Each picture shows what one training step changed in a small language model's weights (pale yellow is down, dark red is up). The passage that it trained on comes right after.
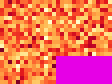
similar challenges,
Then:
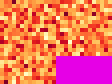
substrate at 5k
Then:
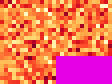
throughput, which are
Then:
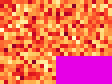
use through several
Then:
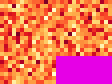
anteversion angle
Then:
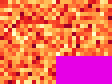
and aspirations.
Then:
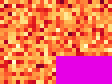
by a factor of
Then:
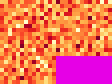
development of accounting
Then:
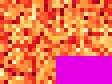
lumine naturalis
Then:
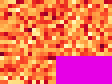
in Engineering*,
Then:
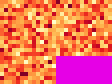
The chief of
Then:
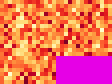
CO on water ices
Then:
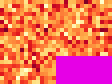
and any Terms of
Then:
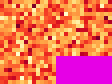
models; we now
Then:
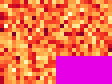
proportion of both
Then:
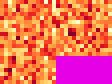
molecular density of
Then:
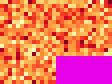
the linear power law
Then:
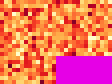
on two-band
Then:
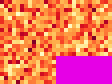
for ASEAN,
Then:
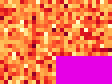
automatic identity
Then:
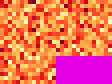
of the central
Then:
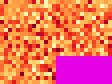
this needs to be
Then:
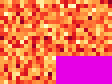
competitive results with
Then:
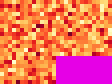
of tools or
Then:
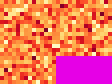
(10). However, this
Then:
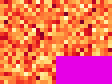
tests such as
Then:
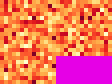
best fit &
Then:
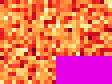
simulate AP
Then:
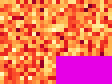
the stability connected
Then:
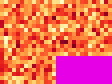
close encounters
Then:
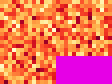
increase or decrease
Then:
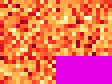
types of stable
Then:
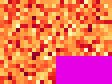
This operation cannot be
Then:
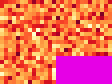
network; A-base
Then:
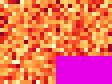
covering the range
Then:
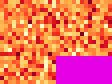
10\% and in order
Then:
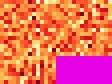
standardized with standard
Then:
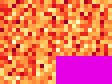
the residual strain
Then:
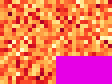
different shapes with
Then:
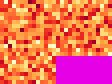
and a static
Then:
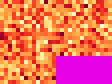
configuration in which
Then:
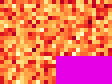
Night: Molly
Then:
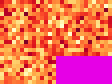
that are based on an
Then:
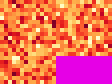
mil hectares
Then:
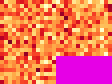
resonance measurements.
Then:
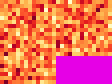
Demographic data
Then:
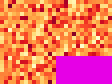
is necessary.
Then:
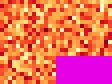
an influence on the
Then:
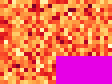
Since $s^2
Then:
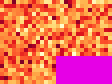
Développement des
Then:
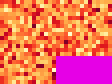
is a contribution to a
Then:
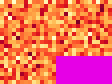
en entornos
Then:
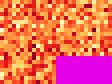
4) is used to present
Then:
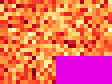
mothers at
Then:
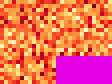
and Financial
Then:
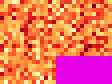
система и
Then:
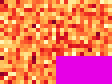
quark decays or in
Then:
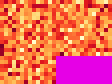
concepts created
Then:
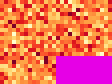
manifestation of
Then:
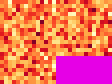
for which molecular
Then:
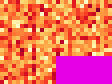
The experimental results are
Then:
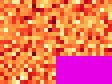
different unless we can
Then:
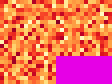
aims to describe
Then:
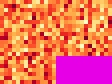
is determined by the
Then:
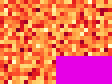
a obesidade,
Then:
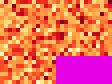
authors followed the
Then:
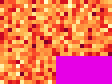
elderly. It can
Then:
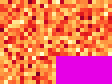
its surface area is
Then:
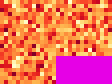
to tame, if not
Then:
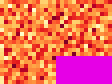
que la medida de su
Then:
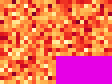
no two people have
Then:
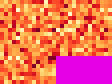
specialisten en
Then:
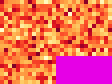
difference is that the
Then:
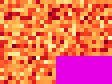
`commuters' in
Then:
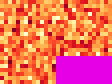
log-rank test
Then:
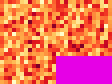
in the educational process for
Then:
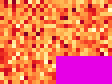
separation $\sim$
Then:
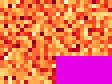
apare o nouă
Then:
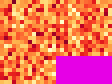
as d_2 class
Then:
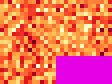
enter UMKM
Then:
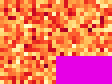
While there is a
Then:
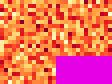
yewa maini
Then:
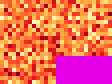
dobro swoich
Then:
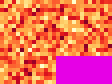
⁶ En este
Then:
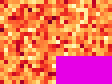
Har qanday
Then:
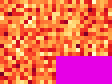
. For the circle
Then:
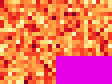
ideal imaging
